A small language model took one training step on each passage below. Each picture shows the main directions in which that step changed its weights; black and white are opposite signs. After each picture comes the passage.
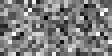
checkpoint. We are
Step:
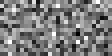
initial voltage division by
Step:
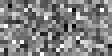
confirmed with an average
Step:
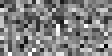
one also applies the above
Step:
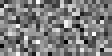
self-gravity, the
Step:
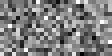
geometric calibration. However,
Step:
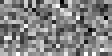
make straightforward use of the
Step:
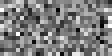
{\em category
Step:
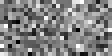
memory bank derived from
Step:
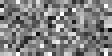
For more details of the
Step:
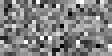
always depart from an
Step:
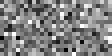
transport of material involved.
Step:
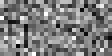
include, but are not
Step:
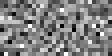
\\ \hline Model &
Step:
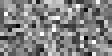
more small inner planets,
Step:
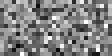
most (if not
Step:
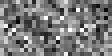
analysis was applied using the
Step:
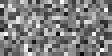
structures where the light
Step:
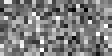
by MMS during all
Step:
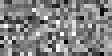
presented are for short
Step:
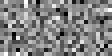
general solution of the
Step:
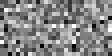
limb is of the
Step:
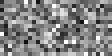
may be represented in terms
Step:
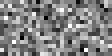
pulse amplitude up to
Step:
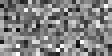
observer for an arrival
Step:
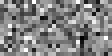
in a knotted
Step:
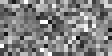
gives rise to formulae
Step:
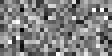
for each channel combination in
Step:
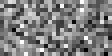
the fact that not all
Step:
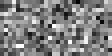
\section{The method
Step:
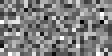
clock resets the reference
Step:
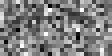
(corresponding to white,
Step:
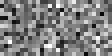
field in return polarizes
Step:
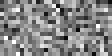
is to use it as
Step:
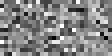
Since the main objective is
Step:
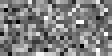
data reduction workflow for
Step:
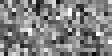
cost. However, their
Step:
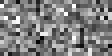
charge sequences, and each
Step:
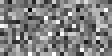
used to build the
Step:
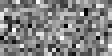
than relying on individual
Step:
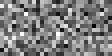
arbitrary number of entangled qubits
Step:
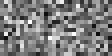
within the PR
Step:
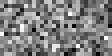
the MES, the
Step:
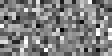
gluinos decay via
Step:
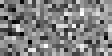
fields with the space index
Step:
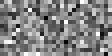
implemented. In particular,
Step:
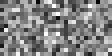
is important to analyse
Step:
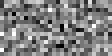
BL Lac objects
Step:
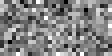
number of modes compared to
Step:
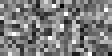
additional randomness, the
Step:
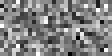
Starting off from the
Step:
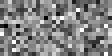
described by a collection of
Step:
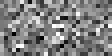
in a quantum device.
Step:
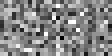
each subcarrier
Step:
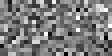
from 8K to
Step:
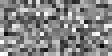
conditions are the same as
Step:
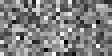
control will be placed in
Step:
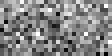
(l) Radar
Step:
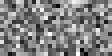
let us review some
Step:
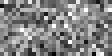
zenith angle),
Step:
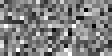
consistent with those of
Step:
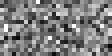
far is just another
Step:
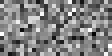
and containerised
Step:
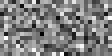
even and odd conductance peaks
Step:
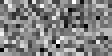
alignment are homogeneous as a
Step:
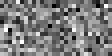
respect to gravity and for
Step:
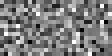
approximations, the coupled
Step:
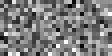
center. For example,
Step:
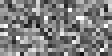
connected with the spectral
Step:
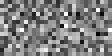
that the test quasiparticle
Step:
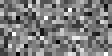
transient after application of
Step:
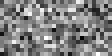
extraction supplies and to
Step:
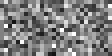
su padre y
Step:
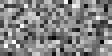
the infrared divergence we
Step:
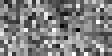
spectrum as shown by the
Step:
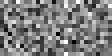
off-resonant dipole
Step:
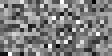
different morphologies and the
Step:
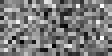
are shown in Fig.
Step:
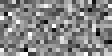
aspect ratio 2. The
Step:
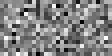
parameters are independent of the
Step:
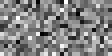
Based on quantum or thermodynamic
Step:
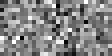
is found to be
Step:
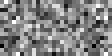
equation by considering the temporal
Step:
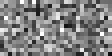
energies the transmission probability
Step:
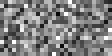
the unusable data
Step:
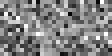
thermal diffuse scattering into
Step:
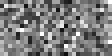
the finite difference method.
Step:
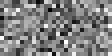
GUP can be
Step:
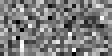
for two different values of
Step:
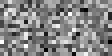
their evolution. Furthermore,
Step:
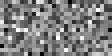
fixed weight DDPs
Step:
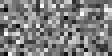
symmetric spaces, the proof
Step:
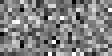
for a modification of
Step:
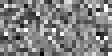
the RL architecture.
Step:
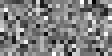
resonant three-magnon
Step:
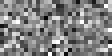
showing a room temperature
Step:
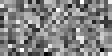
one do create relatively strong
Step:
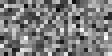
the previous model was
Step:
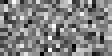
family of MHR
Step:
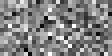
printing such datasets
